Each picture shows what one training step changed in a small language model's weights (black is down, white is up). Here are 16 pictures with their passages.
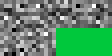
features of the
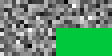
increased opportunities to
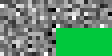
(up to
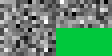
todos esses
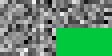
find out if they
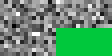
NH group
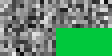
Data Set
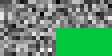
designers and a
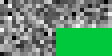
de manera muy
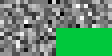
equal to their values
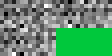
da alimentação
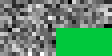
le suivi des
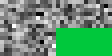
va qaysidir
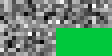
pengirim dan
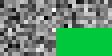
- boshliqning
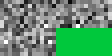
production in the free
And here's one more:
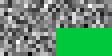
and smart
